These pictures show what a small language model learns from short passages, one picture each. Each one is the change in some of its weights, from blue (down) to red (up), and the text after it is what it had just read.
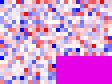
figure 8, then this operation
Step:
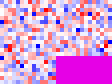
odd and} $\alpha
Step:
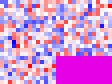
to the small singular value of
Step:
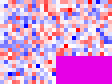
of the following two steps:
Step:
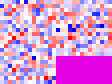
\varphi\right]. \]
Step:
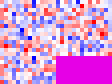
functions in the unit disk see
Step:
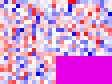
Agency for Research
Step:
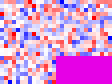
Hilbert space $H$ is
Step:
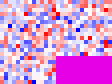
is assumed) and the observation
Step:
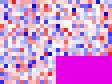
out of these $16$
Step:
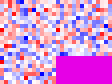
$S$ has genus
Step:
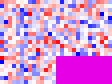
Easton-like Theorem
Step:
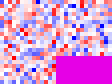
manifolds with the following properties:
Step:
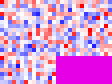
the Gauss--Manin
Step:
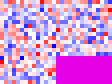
relies on a specific linear
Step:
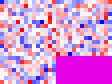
and Drinfeld.
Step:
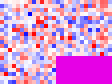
the existence of this distribution implies
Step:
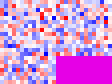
to pick an index set of
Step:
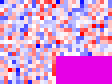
extension is {\it central}
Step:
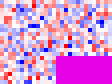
and only if there exists a
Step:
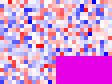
c > 0$ as the
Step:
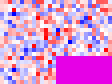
on the right hand side of
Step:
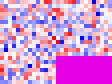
solution as the radius goes to
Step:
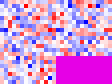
per property (iii) in
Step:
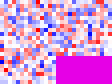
a set of disks of
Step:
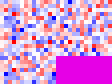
use inverse limits and equation
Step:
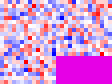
closest point extension of the
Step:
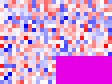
of the few robust numerical algorithms
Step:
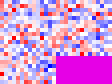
\abs q + \abs
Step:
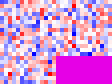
algorithm A1. Let us
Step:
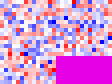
derivation of Fomin's formulae
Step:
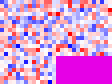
the threshold is not necessarily
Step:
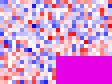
because $m\neq
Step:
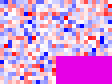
groups to Diophantine
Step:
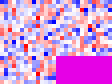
existence of constant mean curvature
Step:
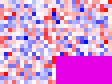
$\Lambda$, we could make
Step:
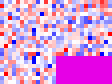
the boundedness of the strong
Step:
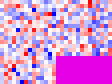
P =n \geq
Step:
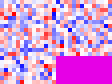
$V$, the matrices representing
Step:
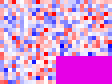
need a continuity property of the
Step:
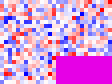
target error threshold. A more
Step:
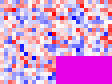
theorems. \par Some elements
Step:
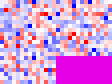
Whitehead group
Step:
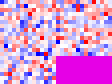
this paper. In Section
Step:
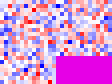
analysis of meters in
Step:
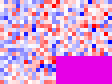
suggested by Chassaing
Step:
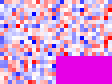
assume either that we have
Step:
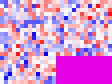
to the inclusion of future traffic
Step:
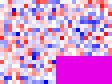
For the general case, replace
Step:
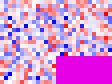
are optimization problems with a quadratic
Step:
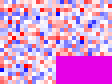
\end{figure} In
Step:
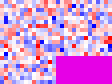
term by subtracting a
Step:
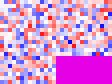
given in [7]. One
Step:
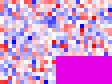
all multihomogeneous components of
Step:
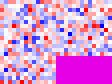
Arguing as in
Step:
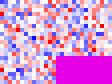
gives a restriction on the possible
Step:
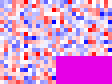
Il est fondé
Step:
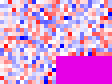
satisfied by $\bu$, and
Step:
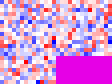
$H$, which are given
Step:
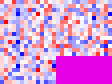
{\bf a} lies on
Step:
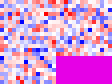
bundle $-\gamma_2$
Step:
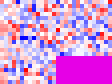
$C$ of degree
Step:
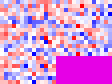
the MIBPB method
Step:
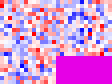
d\'ecrit un
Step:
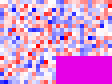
equal to $\xo$
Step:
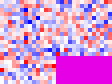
in (24) is introduced
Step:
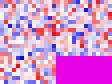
algebra $A'$ has no
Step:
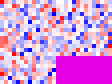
g_K$ as
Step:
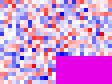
field $Q$ and function
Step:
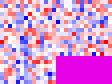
$\eta $ is the topological
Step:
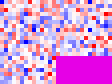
certain cases. In particular,
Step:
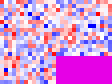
if $N$ was chosen
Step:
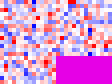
tangency conditions for the
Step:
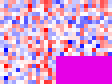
the discussion made in the proof
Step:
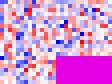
that there are equivalences between left
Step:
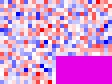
also sends one message
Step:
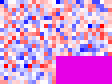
\ep In the case when
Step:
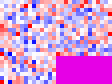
of srim polynomials can
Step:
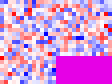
that $\Tnz$
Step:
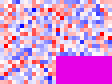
\rightarrow \R$ and
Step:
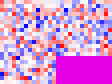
real number. The two following
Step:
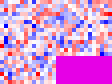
result on the sensitivity of
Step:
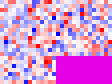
notation as in the discussion
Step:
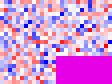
type of rational and highly
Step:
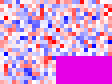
S$ does not satisfy the
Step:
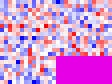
Actually, to estimate
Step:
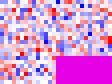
term that accounts for
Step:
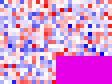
assume the last inequality of
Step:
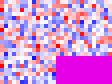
special functions arrived much later
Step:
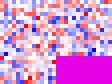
crucial contributions by Miles
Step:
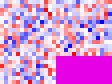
and using the change of variable
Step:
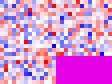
gives essentially inverse results of the
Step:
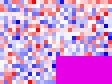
one another, a highly
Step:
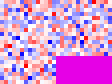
exhausted the known
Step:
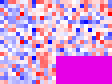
cite the standard definition of
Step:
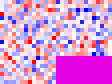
is quite small, so that
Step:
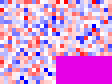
geometrically ruled surfaces
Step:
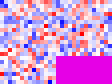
understand the best approximation of
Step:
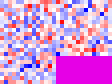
in the slow flow, see
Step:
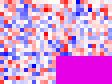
$f$ belongs to
